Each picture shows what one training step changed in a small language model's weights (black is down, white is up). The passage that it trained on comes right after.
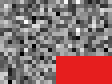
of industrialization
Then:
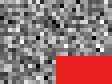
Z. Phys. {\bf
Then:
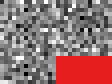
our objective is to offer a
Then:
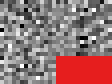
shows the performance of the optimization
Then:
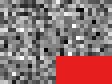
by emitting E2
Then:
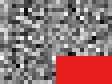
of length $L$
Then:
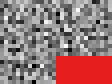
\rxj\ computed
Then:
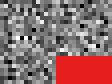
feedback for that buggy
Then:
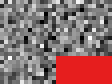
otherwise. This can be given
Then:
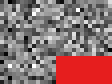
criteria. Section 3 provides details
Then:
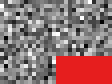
to the energy gap $
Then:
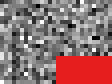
movement of $M$
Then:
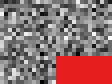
collective identity and therefore drive collective
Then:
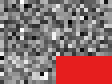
the second term corresponds to the
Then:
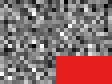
defects, which reveals a relatively
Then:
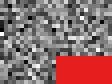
$q$ that we use
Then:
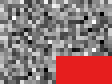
in this order is the
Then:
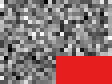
this case to minimize scattering.
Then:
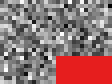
Each item is assigned to
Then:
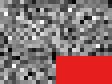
for some numerical solutions.
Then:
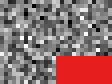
array of $7 \times
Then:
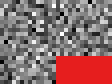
transitional channels. Also,
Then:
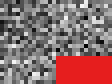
check that the models are
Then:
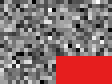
graphs and chordal
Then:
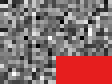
role (actually, we
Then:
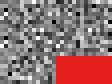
magnetostriction in
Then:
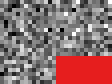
be larger than solar system length
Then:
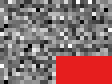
their initial value, the
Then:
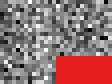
the tadpoles,
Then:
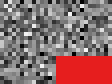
included in each one and,
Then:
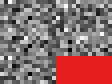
\end{equation} \\
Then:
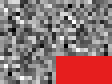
qualitatively in the same
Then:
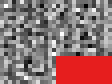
shear flow of streamwise
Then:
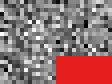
to note the reasoning behind
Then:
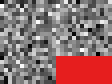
we optimize and the training
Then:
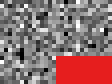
then the stock price
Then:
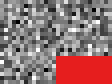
for the RG evolution of
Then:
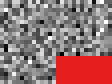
Comput., Vol.
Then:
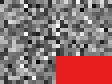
efficiently populating the
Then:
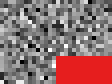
{\it C} are those
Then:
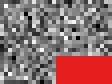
%Furthermore, the noise analysis
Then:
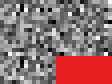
generalized coverage criteria in the real
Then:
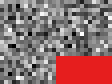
from the built-in electric
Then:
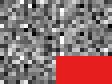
samples were grown by
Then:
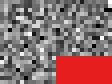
of the 33 joint models fitted
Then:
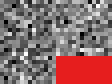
be interval specific. Even for
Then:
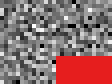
gas discharge system such
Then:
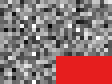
\address{ Institut
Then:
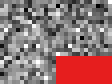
of singularity is much more
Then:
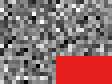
which can impact the search for
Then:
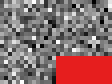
proton cross--section ratio,
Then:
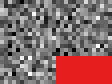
since it leads to a
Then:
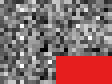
a given vertex. This new
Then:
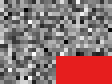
ESS will use a proton
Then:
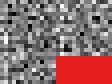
This makes clear that, by
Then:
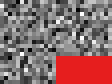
set up a true linked
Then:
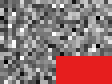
emission region is calculated, our
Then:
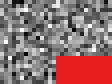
A suitable Hamiltonian for our
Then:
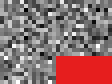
are Gaussian signal sources with different
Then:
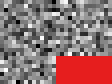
one-dimensional Majorana fermion chain
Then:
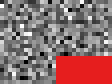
the flow direction, and the
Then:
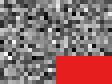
a random bit that we
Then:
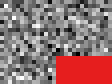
in practice, constitute
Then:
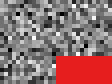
in the considered systems.
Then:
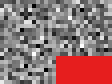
Observatory is one of the largest
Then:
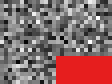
obtain wavefunction from which
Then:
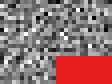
point, we introduced an important
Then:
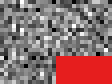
calculations and thus compare with those
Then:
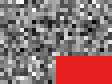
coil. The parameter
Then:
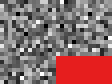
out the smallest 20 eigenvalues of
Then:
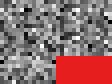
single node. To apply the
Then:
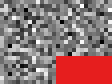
could be distinguished in
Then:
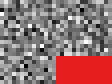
are the triangular-lattice
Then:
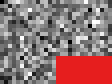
\llava &
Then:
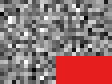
shall designate {\em the
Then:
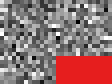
usually called the Berry
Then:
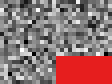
game in (28) satisfies
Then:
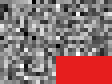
a Pb target of
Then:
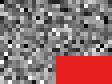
we apply the method to a
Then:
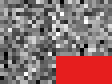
from the ground state to the
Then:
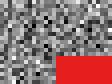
prompted. To filter
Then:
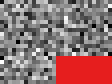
the the characterizations of the
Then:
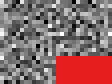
pointwise vector norm)
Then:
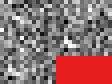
in operator space. The direction
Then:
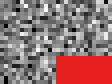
the internal shocks scale
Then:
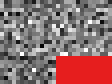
meaningful to let the dynamics
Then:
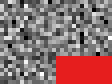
the results which are in agreement
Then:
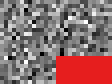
is separated in low and high
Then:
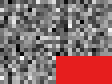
capabilities implemented through any kind of
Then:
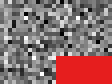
Let $P(\Phi
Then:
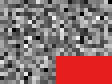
from the leptonic decays of
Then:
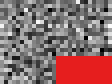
Finite size-scaling
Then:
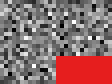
and its higher harmonics decay
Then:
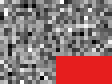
by NASA through a
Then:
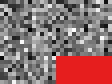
recollapsing towards
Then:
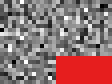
We have suggested the scenario of
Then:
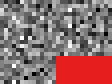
allow potential anomalies of any
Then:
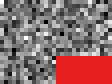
u \bar u s
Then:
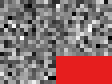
the overall irreversibilities
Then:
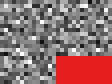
Computer and Information Science,
